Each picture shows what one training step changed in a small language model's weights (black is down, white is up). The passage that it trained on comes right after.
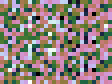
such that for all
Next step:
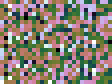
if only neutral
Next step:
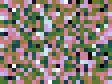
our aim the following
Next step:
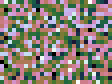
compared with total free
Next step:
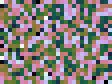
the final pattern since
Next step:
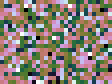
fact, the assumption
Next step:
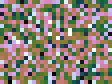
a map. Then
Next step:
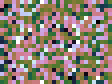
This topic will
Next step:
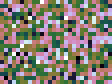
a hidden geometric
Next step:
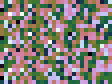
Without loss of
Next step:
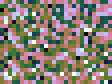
Raman scattering event.
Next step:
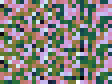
in the spin
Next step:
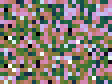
bounded variance,
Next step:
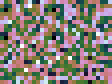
distance between the
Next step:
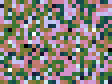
of the net
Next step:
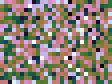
we find that the
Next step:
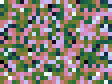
quantum phase space.
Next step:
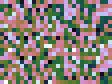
search method.
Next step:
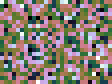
this paper named
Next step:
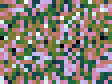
each photon was
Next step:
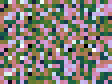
Other matter fields can
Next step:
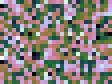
the key parameter for
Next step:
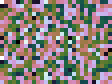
the whole memory after
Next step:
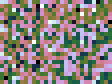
that take place once
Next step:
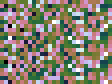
To understand the importance
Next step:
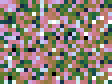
might imagine that
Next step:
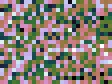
track in the
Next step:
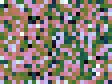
this paper, it
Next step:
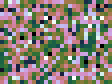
The compressed
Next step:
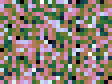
GRB as seen
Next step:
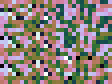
The number of
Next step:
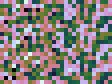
case it will be
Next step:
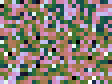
the crystal direction,
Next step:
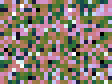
systems and other purposes
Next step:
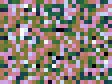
apply, but they
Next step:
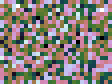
this basis satisfies the
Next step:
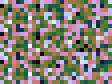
rely on
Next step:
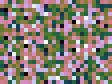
is specified on the
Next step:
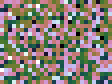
It is also
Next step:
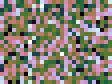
be equated to
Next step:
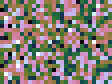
bands . As a
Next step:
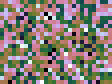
Springer International
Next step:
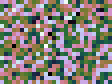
this indicates how different
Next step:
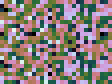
and the electron energy
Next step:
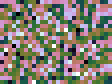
a correlation-type
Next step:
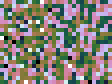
of $\Delta
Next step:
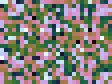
the characteristics of each
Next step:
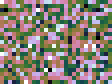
via decomposing
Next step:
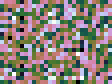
in DR
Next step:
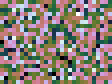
but it has no
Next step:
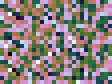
In the last
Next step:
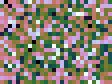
Schur functions
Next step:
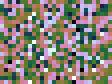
and further that for
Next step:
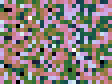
and $b
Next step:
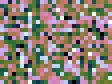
$x$ to
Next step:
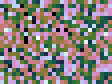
an extension of Theorem
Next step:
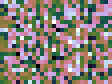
together with high
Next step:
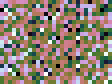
The research of
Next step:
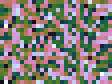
peak stream flow
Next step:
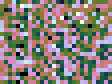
$R$ and
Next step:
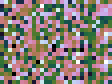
in difficult regions of
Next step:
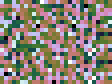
field of view is
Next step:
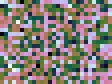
the above expressions,
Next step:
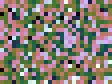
every discrete conformal class
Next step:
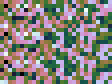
provides a similar
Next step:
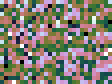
intrinsic subtractive
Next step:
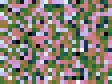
in our previous
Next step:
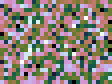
$m$ in
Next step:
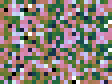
hand side and replacing
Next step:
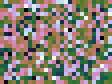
fact, we can
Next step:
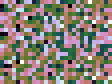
both code and
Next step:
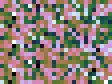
sending patterns that
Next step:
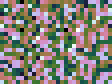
ages around
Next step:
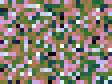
is coupled with a
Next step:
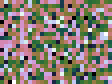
Using the well known
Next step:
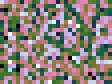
applied after training.
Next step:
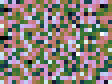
with and without the
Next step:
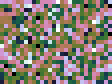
we weight all the
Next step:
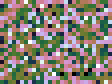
developer among
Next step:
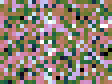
that PIs have
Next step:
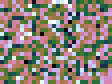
Note that the values
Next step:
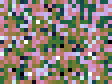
of (ii)
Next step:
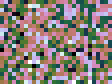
\right )
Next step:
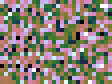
by other considerations
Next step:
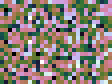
associated to different
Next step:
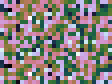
and in particular for
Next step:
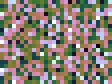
USA \newline $^{
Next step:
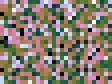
any curve with negative
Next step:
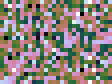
up when, for
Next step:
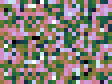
follows $\pi$
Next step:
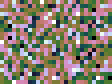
Queen of
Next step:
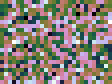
fluid is
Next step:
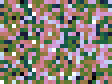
a version that
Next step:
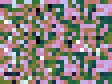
realization of
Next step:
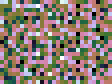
it is natural to
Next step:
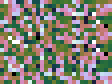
time dependent characteristics length
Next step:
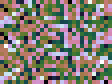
number theory.
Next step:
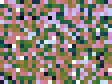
the FRW
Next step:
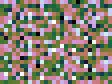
inductively on
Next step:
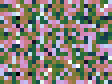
preliminary analysis of
